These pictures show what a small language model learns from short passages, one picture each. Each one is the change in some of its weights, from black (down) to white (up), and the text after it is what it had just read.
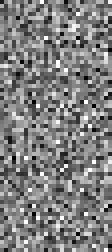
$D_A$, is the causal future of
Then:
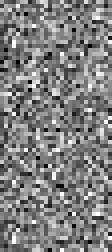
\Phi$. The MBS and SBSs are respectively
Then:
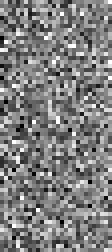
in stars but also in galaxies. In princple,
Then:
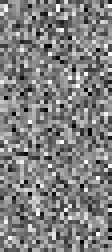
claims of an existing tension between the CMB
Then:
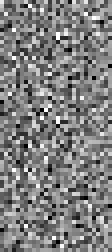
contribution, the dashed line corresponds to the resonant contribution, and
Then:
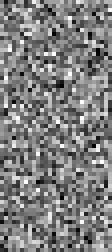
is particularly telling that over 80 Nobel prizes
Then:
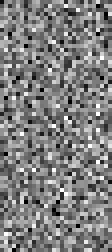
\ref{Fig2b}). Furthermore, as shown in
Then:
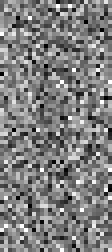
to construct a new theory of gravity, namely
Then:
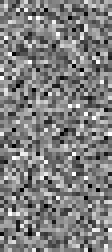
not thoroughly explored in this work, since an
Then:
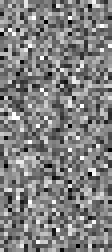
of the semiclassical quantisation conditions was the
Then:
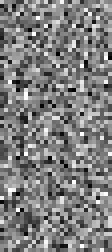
see e.g. the recent review of
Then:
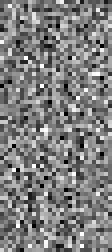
filling factor of the NRL, and the number density
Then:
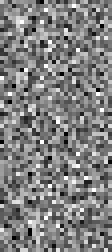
relative to single stars of the same helium-core
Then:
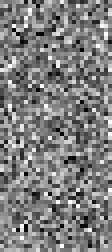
quantum mechanics. There are several ways to quantify the
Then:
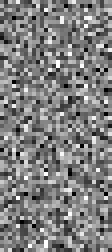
with the Möllenstedt
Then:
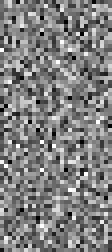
other kinds of incommensurate models,
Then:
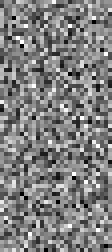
verified by Ref.\cite{buendia2}
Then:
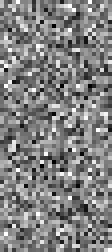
proposed beam correction method since they are fairly compact sources with
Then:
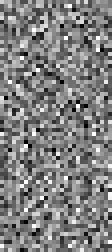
Inverse control of cable-driven parallel mechanism using
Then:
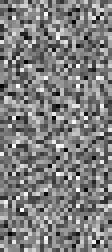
domain image as well as the source image to be
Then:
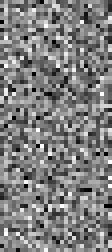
independence assumption has a computational advantage because it comes with
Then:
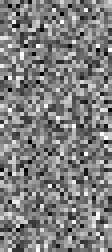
relationships that could have appeared to influence the work reported
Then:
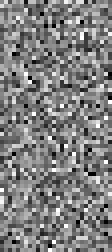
we analyzed its parsing results across different protocol evolutions
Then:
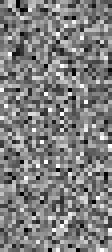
the same splitting relative to their respective AP branches.
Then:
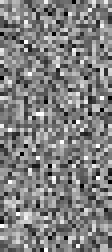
i.e., EM-based sparse Bayesian learning,
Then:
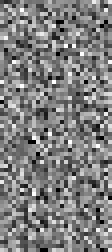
\\ {\scriptsize 200} & {\scriptsize
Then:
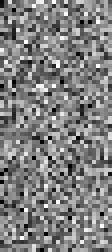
within the two-sub-band model. The dimensionless parameter
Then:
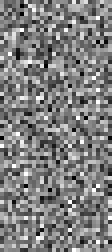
works of Poliak and Jonas
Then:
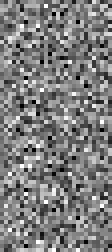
presence of finite anomalous pairing, superconducting gap vanishes for
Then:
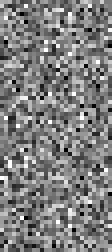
coefficients $g_{ r_1 \ldots
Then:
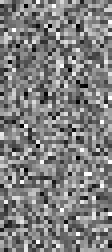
phase. The x-ray profile refined with two
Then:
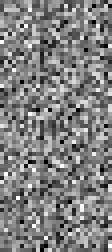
eliminated without changing the dynamics of the other fields. On
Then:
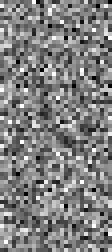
Jesi R. Maguire[1],
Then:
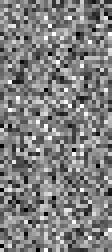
the occupation time threshold. it can be proved that
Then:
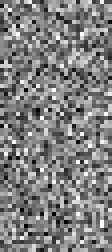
is the rest configuration of the collapsed phase. The potential
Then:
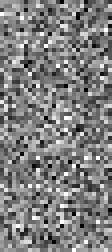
slow link. One issue with DAP is that once a
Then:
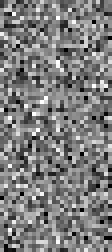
in {\em {International Conference on Strings
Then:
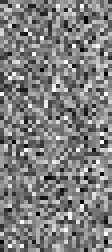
first and then decrease slowly as the increment of
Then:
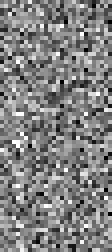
where the metallicity is lower than $Z_{\rm
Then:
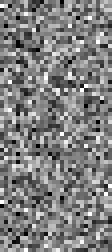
this flux sinks down the center of Earth. If
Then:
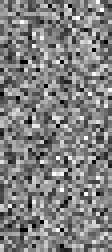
4b, and 7b), the migration of
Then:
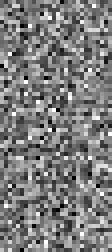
the inverse Laplace transformation for the analytic continuation from the
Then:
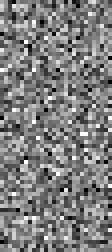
Upper right:} Color-magnitude diagram
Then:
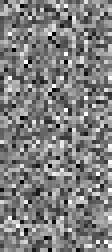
and cost efficiency issues. ### 3.
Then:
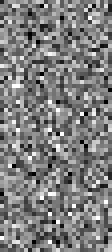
further generalizations, will have even greater applicability than to
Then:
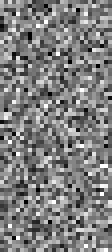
observed in homopolymers.
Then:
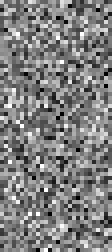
is especially simple at leading order. Because of the certainty
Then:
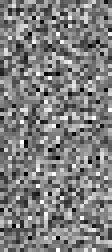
LHC. However, the high-$p_T$
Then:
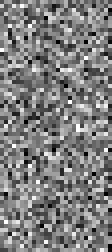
Translation invariance allows us to omit the linear
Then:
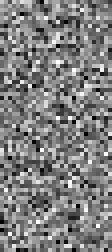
my universal Jolt theory to the TBI
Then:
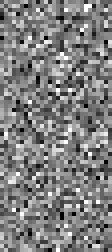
to unstable objects. Negative anisotropy is observed in
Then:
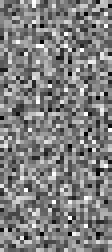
been shown [2] that optimizing a single rational
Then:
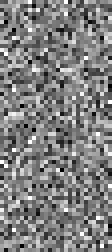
Traditional physics describes the structure of crystalline materials
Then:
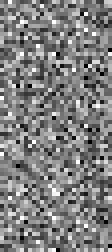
way for enhanced centralization in organization activities
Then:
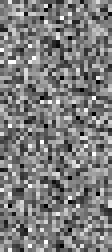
exists the bounded solution of nonhomogeneous linearized
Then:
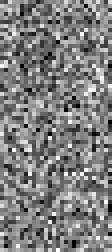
visits determined from this analysis are given in
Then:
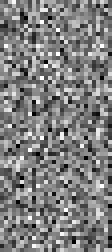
$(P \otimes C)Z = 0$ where
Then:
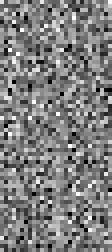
further used in (e) to provide distributions of cluster
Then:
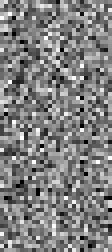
the data in Fig. \ref{Figure9}a
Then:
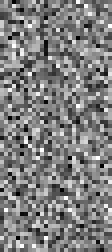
thermal resistance between the envelope and ambient
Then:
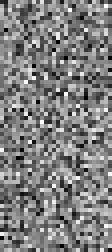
two originate from the $R^2$ and
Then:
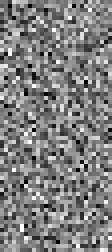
provides qualitative estimation of various decay branching ratios. To extract
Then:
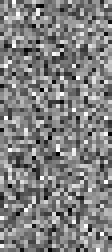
Myers cubic term used here, has been
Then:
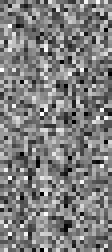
their identification, especially in the lack of a
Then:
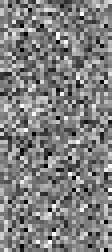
energy conversion to thermal energy, which leads to
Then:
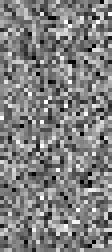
fitted and measured absorption lines of acetylene
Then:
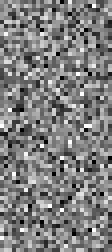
the Spanish Participation Group, University of
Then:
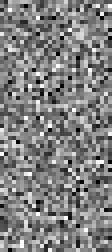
Collaboration. This report is based on joint work with
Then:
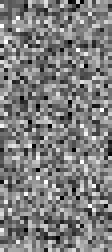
obtained by these simulations should be essentially identical, in direct
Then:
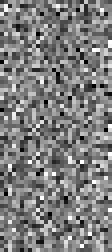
because when the inner loop reaches the point of instability the
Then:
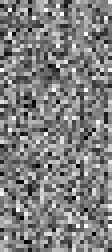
auto-power spectra. We, on the other
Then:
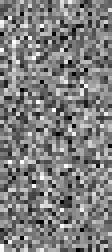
for each anti-commutation, yields the string indicating the
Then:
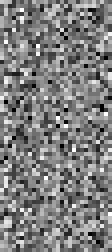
$\alpha \ll \alpha_c$.
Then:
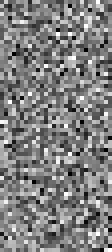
to infinity $D_{\textrm{b}} \rightarrow
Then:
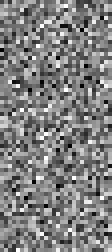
reproduce the diffusion constant for the Maxwell system. The dispersion
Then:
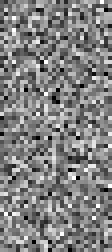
used for the dust model calibrations. Furthermore, we also
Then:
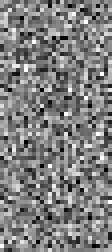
tunnelling in are studied in detail. The analysis allows
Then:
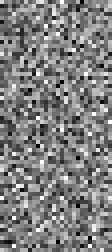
atom with the fullerene. In the
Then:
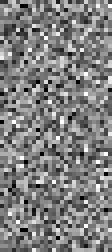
and radial velocity measurements. As the astrometric signature
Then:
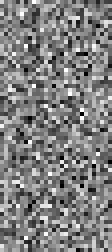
even in a parallel-plane geometry, boundary effects can lead
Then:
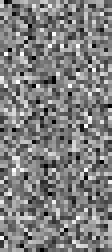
--- submillimeter: stars} %% From
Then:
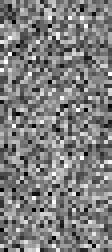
quantum state reading, we must reduce the ranks.
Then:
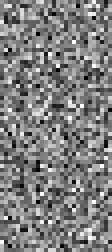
these parameters in for example the calculation of the effective potential.
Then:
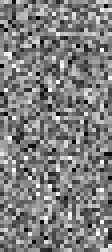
be additional uncertainties associated with the limited astrometric quality
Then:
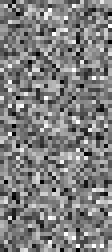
heights. Typical observation heights are between
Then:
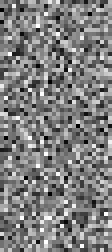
the system itself but also the static and dynamic context of the
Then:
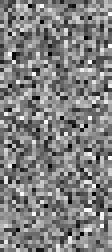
get \begin{equation} \sim\frac{\bar
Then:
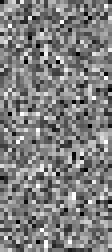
formation of the CDW states alone. Instead, the
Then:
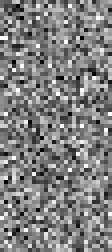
is expressed as, $$ \frac {\partial
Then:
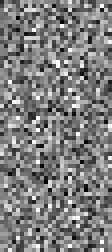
that predict an unbound star after the first
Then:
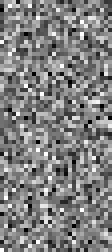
assuming a certain cosmological model, and they should be model
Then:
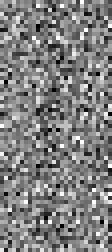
has been partially supported by CICYT
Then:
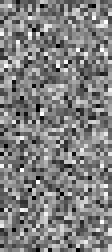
remaining degrees of freedom in our basic variables. In the
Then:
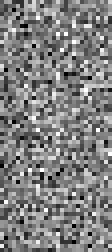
tens of per cent. This is due to the fact that
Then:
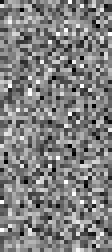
spectrum and the spectral index of the curvature perturbation thus obtained can
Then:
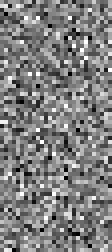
since the probability of a seller $k$ actually
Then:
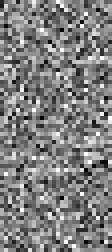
\end{align} As mentioned, when viewed as
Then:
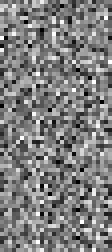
top panel we show the presence of the ferromagnetic minimum close
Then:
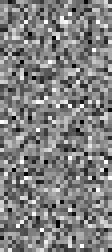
clear that the precise form of $a(x)$, as
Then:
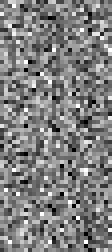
establish an interference database to support scheduling decisions. A
